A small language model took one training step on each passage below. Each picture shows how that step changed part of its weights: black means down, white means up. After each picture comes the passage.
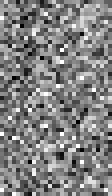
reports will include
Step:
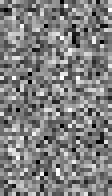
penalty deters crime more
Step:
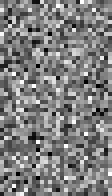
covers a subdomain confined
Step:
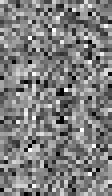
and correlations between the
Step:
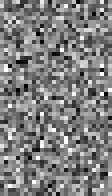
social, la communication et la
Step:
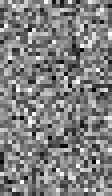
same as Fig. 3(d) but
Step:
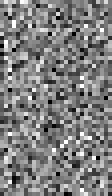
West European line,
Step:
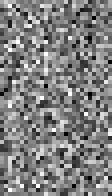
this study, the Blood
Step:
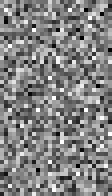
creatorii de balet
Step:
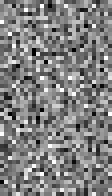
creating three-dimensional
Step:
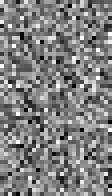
cavity method is a means to
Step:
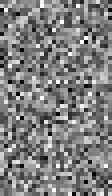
components of a decentralized
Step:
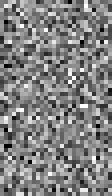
valiosos consejos que
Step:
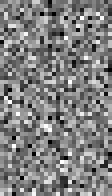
ODP vs. particles with
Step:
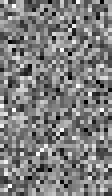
grammar, word formation,
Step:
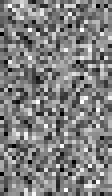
great information access not only to
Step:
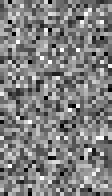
of the fermion loop as
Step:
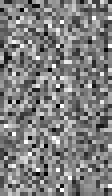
quantize a neural network:
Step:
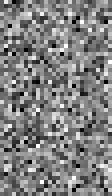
correcting emotional disorders
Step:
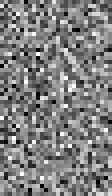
tashkil etishda
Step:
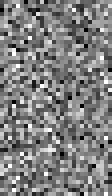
approaches and practical measures
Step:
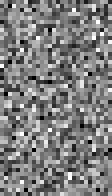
Our model analysis shows that the
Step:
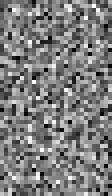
filter. In our proposed
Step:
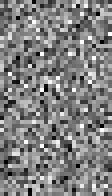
focuses on several
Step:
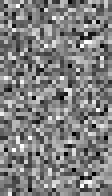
the need for targeted
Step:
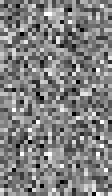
o mecanismo de
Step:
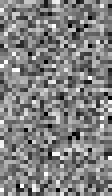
and M. Pathak,
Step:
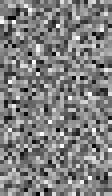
opacidades em vidro
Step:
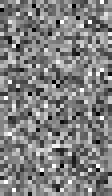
they never inform me about the
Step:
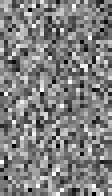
objetivo realizar uma
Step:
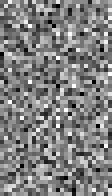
in discerning meaningful
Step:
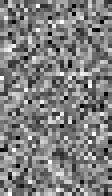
region in 2024 (with
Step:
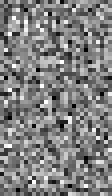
the current regulations do not
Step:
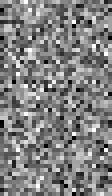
space defined by $\delta_t$
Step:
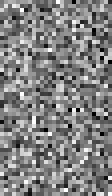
titular de direitos e
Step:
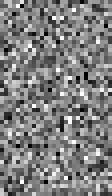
which allowed to reveal the
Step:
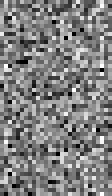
Shiri et al.
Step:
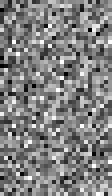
of features considered, both
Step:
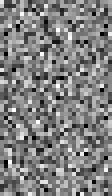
qualitative thematic content
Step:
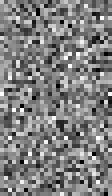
we shed light on the
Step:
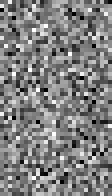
king should live a life
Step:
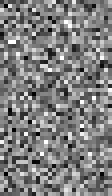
to be evaluated throughout
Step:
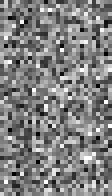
Özel Güvenlik ve
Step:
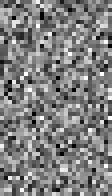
ORP : Organic
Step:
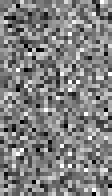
untuk mencegah
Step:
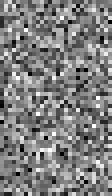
is not learning. This again
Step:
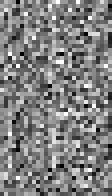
7 Isto važi
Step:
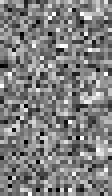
questionnaire Figure 1 Based
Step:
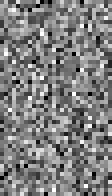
order, a credit check is
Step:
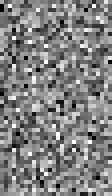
partir de uma estrutura
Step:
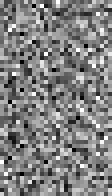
accounts and to deal with
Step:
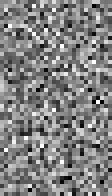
trabajo realizado y
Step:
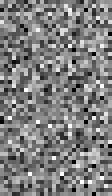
16. Juraev,
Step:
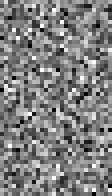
undoubtedly connected to
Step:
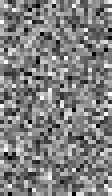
crítica da educação na
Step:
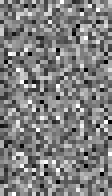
get a qualitative study.
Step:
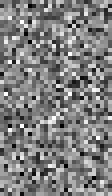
related to the adoption of
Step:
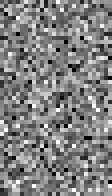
influence of environmental
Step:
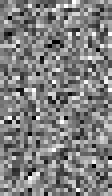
until the correct one is
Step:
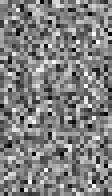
the lists represent. Since
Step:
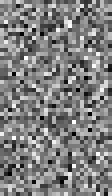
the period appears to have
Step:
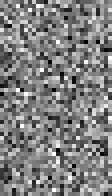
of our simulated disks are of
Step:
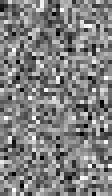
o nula nutrición
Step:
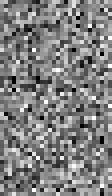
pattern recognition that
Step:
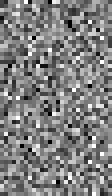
non-necessary correspondence to
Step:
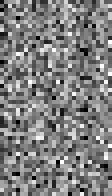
one can prove a stronger fact about
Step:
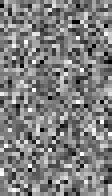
position depending on density. More
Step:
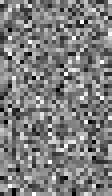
In all cases $\Omega =
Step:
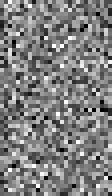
The study revealed many
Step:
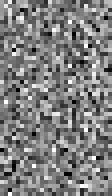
Instead, the mode
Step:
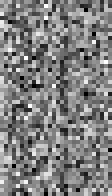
49 Raxmonova
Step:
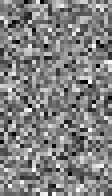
various parts of the body
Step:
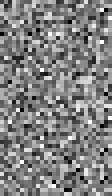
offenses, persons who
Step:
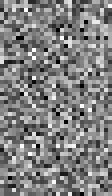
oleh penderita maupun
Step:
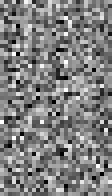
the plasma still
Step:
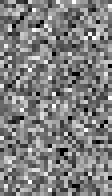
in coffee at a
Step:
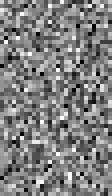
each VA sheet, the
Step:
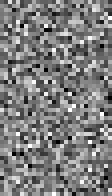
(7 same-sign and 3
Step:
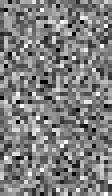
Draft E : Writing
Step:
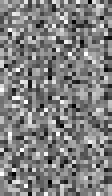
ionization MS Mass
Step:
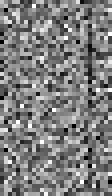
SIGEHO WEB
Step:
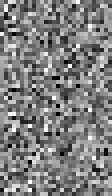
fiind mult mai bine
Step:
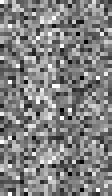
approach is limited due to limitations
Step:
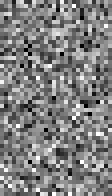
dependence for the energy barriers
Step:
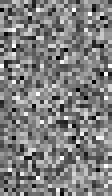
given situations, particularly when they
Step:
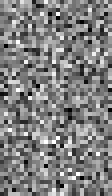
resolution, best represents
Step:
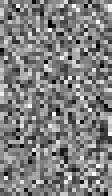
to the superior thyroid,
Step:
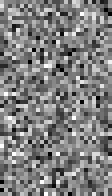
6.78 MHz clock
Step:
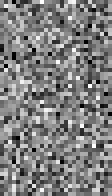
Nations (FAO).
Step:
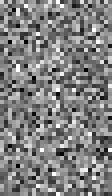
summations are carried out
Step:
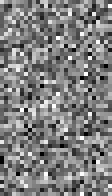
Masters (M. Tech)
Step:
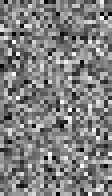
the existence of both specific and
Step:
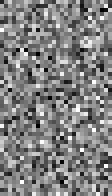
the case illustrated in Fig.
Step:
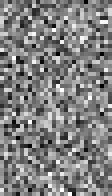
privado prestadoras de
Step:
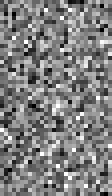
substantially exceed the
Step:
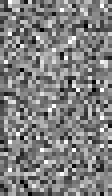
- 3) solve educational and
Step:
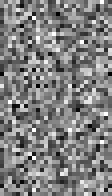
1 and Figure 1). However,
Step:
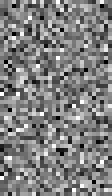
only qualitative or special results
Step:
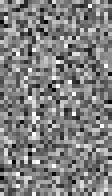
biometric indicators of maize
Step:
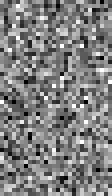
instantiated so far
